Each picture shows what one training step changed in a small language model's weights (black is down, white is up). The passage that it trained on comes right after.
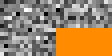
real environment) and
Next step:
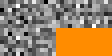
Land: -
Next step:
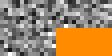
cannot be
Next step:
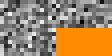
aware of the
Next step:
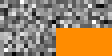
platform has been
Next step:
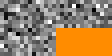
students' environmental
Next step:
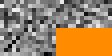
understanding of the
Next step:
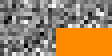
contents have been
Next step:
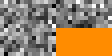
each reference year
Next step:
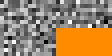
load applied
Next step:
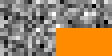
students learn about
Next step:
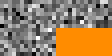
were having
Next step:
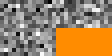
of secondary
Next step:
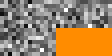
conditions of raw
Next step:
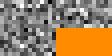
faults in
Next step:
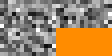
their online
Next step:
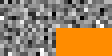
energy efficiency
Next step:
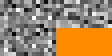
known to be
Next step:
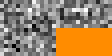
best performing
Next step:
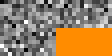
and Rights
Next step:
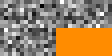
have been calculated
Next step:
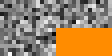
in Algorithm
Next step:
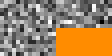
based on both
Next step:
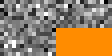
paid is
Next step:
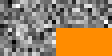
to Article
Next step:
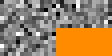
Table 5b:
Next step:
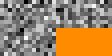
from the pore
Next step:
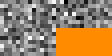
a ratio of
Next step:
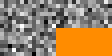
itself may
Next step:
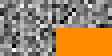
related to the
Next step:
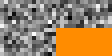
the compressive
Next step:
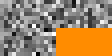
overcome such
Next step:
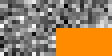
and Covid
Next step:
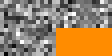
previous or
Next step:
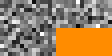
significantly to the
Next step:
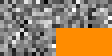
hence helpful
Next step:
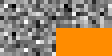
neck and
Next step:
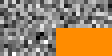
studies have found
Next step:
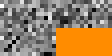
important features of the
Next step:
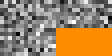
studies to present
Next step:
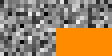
R D O E
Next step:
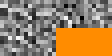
going to
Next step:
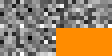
clinically in
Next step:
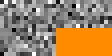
different components.
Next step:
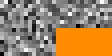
process standardization.
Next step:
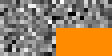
to evaluate the
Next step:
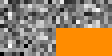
of key features,
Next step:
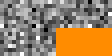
sometimes some
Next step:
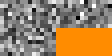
a sample of
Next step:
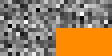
personal potential and
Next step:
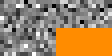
Table 1.
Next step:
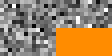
Do we require
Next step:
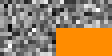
of devolution
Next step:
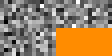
applying the
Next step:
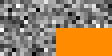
show variations over
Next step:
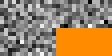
studies have examined
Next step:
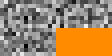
or more existing
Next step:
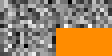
is required.
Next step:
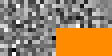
filtration rate
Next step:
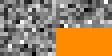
in construction,
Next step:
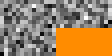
the colour
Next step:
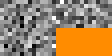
model results for two
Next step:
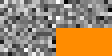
large value of test
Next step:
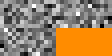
the model should be
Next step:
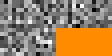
taken to be
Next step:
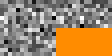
DK =
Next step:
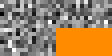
provide: -
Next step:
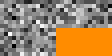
which are associated
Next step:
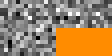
characteristics can
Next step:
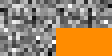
one or more
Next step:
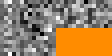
drop, a
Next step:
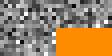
output and
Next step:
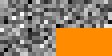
masses were
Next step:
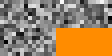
provided each participant
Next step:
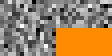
the platelet
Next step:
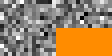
Relations of
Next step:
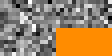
too. We
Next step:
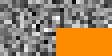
hear the
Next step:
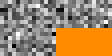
from all individual
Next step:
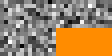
is often found
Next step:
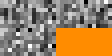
for such a
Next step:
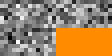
which activities and
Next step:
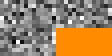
data and then the
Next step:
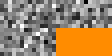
room temperature.
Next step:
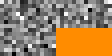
a small tea
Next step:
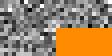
interviews to
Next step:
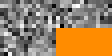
being organized,
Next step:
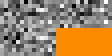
of the other,
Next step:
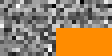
all, to
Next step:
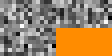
for various classes
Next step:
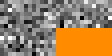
Schools are
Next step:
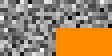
production of
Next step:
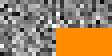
— corporate
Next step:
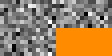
to extract
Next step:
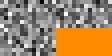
as effective
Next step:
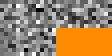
behaves and
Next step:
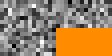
is used. To
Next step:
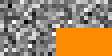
no discussion on
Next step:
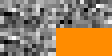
schools 4
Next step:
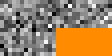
12 shows that
